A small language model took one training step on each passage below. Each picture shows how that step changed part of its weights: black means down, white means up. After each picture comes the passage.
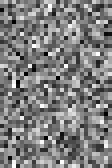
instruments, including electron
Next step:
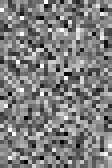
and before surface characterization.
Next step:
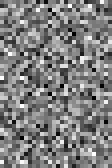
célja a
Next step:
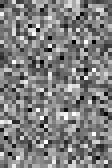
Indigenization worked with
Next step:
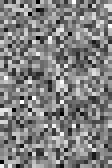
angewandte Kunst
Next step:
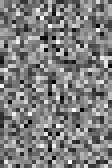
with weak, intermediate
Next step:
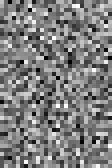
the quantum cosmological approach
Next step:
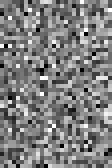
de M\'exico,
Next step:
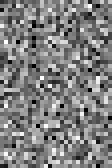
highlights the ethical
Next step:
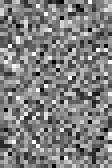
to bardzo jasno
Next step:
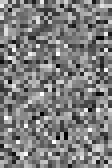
low R&D investment
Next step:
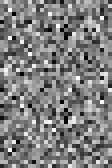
triangle fit with all
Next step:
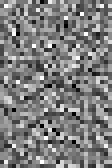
produced all the complementary
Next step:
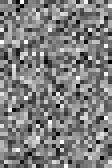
bereits vorhandener
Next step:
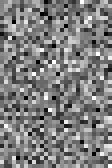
than the dopants, in
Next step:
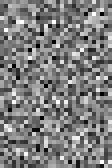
in the bath coordinates.
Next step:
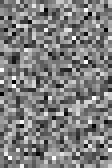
as part of the deuteron
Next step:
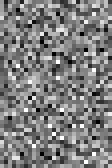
São Lourenço da
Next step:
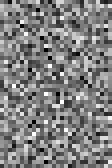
The idea is to determine
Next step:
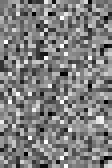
do produto;
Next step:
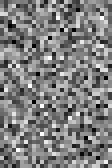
Protocol examination, which
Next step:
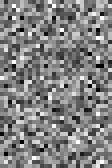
Kokand. С.
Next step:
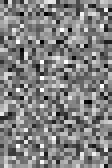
remedies and health
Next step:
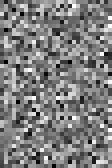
illustrated in Table
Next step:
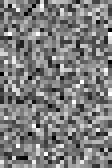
peak-load day of
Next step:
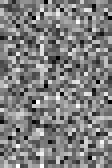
field on charge and magnetic
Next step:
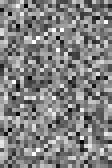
во многих
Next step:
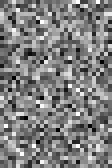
"{An environmental analysis
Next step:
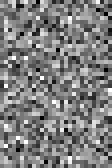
comparable to the box
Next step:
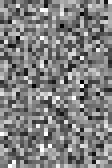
a comprehensive design
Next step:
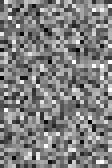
the curvature tensor
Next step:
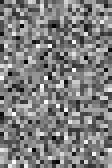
with a diameter of
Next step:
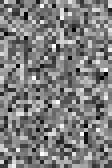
construction of a detector to
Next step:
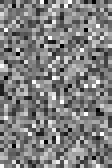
stone in the urethra
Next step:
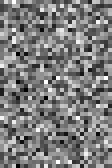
can be seen. It has a
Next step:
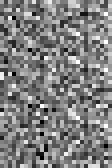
composición de las
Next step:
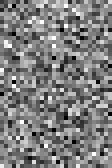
ask the teacher to
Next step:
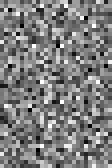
adapting healthy
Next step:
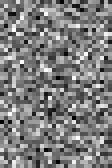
as ALMA.
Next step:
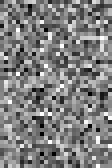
is the convolution of the
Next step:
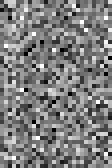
samples at room temperature should
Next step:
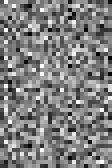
x)/x$ and
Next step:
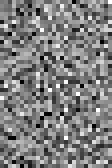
law of each component is
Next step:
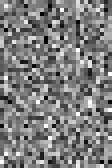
words, the balance
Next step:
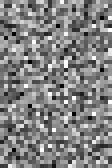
a common occurrence
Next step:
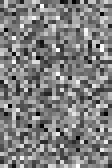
ramach systemów.
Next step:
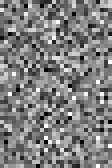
that the importance of such ties
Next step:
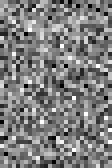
absorbing states.
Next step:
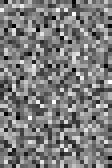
sustainable practices on
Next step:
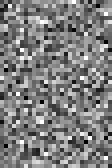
yoki murakkab
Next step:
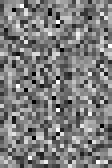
contextual fidelity that
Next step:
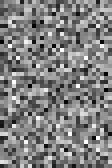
su familia y los
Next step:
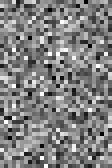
sharply narrowed the
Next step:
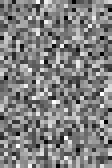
intends to gather and
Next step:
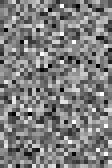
neautorizate sau
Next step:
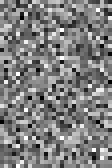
Saydaliev and
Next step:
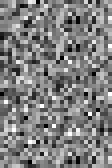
shown in Table 1 and Table
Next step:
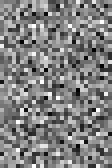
usullariga yangicha
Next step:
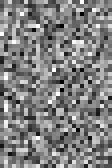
P&S Market
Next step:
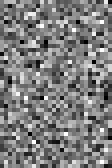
bioactive compounds are
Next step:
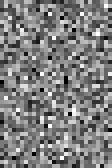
and make the volume to
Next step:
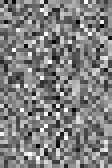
scale free graphs
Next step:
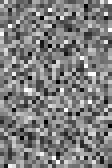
la mesure où
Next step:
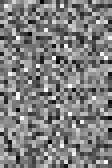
is an assessment tool
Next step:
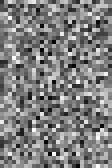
the large contribution from the light
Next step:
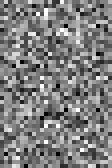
be visible in each of the
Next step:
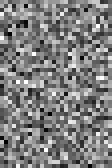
the titrations are presented
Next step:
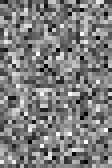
(a) A selected color
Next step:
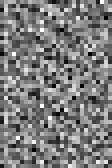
this publication and there has been
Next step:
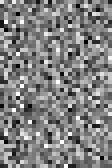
на территории
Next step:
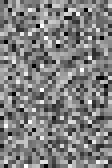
surgery. Material &
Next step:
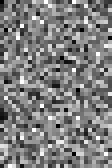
this is a $\mathbf{k}
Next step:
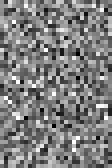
the blades as rigid
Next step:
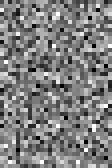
Die Erhebung war als
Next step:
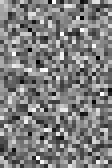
argumentación que emplea
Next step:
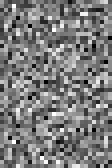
The inset shows detection
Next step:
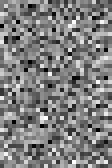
$q_1$ is the
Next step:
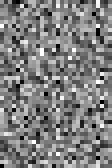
ferocious and alienating
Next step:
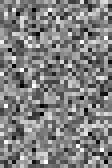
chemical (e.g.
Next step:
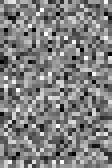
sensors and developing
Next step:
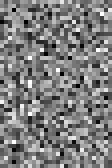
state.} \end{figure}
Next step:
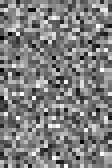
that this scientific and
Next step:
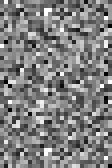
y axes in the
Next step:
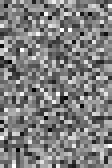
for improving study habits
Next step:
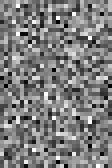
One can then be quite
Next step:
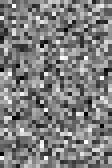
needs of the human
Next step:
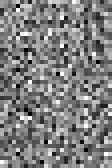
buena administración
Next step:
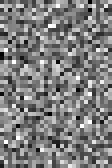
growth, which can be
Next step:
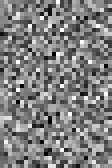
between poverty trend and
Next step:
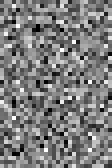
d'une attribution interne
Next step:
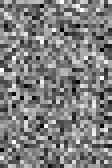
as the Liouvillian
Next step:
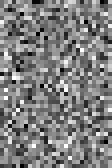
slope is not
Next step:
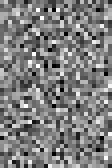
zat besi,
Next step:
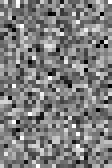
If $0 < \alpha
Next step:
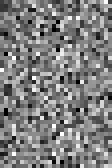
data generated at an error
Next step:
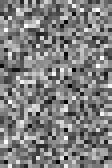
PoW LOW
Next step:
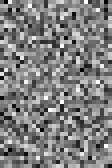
sites, senhas
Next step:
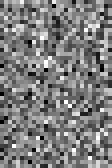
if it indicates to spectators that
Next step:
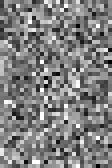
the same time in different parts of
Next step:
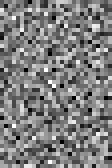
For example, key
